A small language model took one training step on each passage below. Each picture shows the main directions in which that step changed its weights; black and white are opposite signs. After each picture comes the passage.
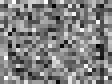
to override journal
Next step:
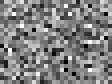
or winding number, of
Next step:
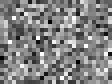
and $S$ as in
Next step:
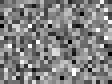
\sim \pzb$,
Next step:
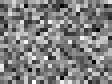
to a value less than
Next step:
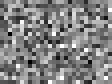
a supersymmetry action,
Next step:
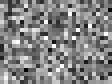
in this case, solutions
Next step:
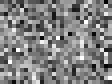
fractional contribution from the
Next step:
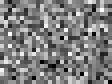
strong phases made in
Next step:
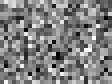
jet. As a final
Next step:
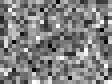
all other conditions remain the
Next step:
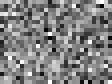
of this structure [Fig.
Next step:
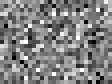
populations of the
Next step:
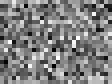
to the target state.
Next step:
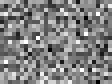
of the thermodynamical
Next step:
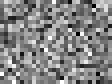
mechanism which, based on the
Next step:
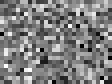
and find ``crossing
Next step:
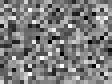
signals (zero energy at
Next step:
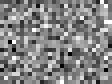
original variables, is
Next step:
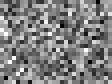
the range of values of the coupling
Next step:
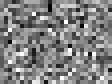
Both junction
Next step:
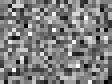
(solid lines,
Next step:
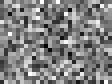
Note that (39)
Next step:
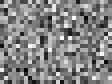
two wineglasses'
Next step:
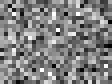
(blue solid line),
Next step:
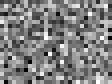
of the observed objects.
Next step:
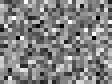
similar to the ISO
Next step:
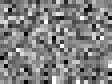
some of these studies. The
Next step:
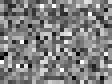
side strives to
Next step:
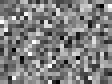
and locations, cell and
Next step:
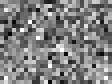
the hard layer are
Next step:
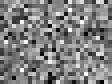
a \emph{bond}
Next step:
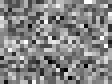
the bound state masses, we
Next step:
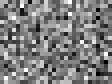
phase shifters and the
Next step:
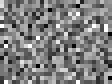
\end{equation} The
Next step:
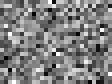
drain section of the
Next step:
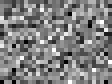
information from synthetic models
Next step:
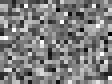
to the anisotropic
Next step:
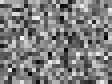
for the DS1 and
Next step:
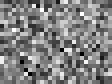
density and transport properties
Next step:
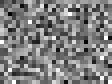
on a Philips
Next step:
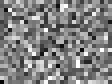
other hand, in the
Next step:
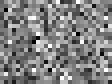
two closely spaced
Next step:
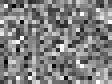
migration. However, the
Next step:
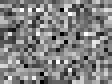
on the specifics of the
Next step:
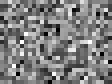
that additional training was
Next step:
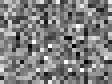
the [CII]
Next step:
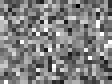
the exponent domain.
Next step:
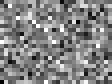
is \bqa {\cal
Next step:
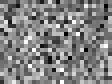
the \sn\ data to
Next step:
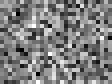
in pulsed magnetic fields
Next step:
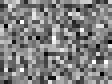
is permitted.
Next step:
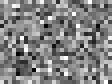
{proceedings of the
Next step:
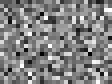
$d$ smaller than the
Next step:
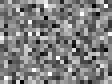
It can be seen from
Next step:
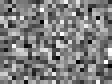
highlighted. Fig.
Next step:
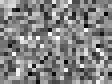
model on the Cluster
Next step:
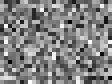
is estimated to be less
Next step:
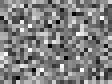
a meshed surface and
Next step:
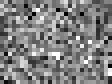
longitudinally with
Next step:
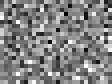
Figure 2a. A rich
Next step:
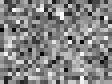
are compared against
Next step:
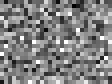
accuracy with respect
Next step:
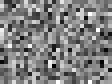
would vanish. At
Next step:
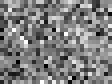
the FEM, the
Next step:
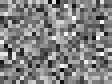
facilitates their
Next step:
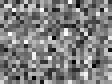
parameters in the NPM.
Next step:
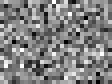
exact forms of the
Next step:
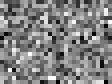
the general class of observables
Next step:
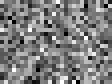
1LO band will be
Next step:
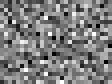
$N$ approaches the critical
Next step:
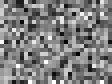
marker) is shown in
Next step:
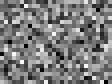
\chandra\ observations
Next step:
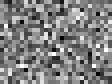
however, that the described
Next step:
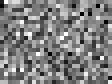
term (\ref{gamma2})
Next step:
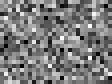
However, the processes of
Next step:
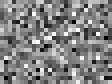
I will review several
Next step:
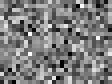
a schematic diagram of
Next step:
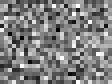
end of the charge
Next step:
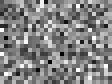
- \tilde{\gamma}
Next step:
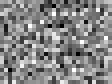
population, thus indicating
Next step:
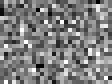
Some plots in this
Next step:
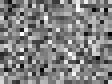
it is of intrinsic
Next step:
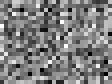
field up (down).
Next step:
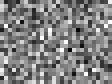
is necessary introduce
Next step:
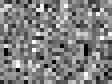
lines are mainly produced by
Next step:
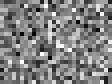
excited states as a function
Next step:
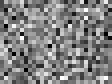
yielded a 90\%
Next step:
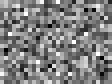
PSR-like and
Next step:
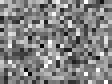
production and decay further
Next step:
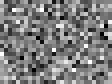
are summarized in
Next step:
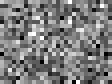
for materials should be
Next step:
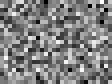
interactions of iron
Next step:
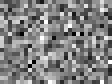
the simple gauging of the
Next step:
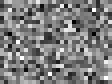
over time, we divide
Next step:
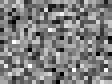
of caution with regard
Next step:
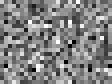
structure of the bunny
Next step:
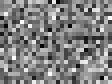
filters which allow one
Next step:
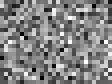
, i.e., the phase
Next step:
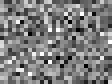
compromise the security
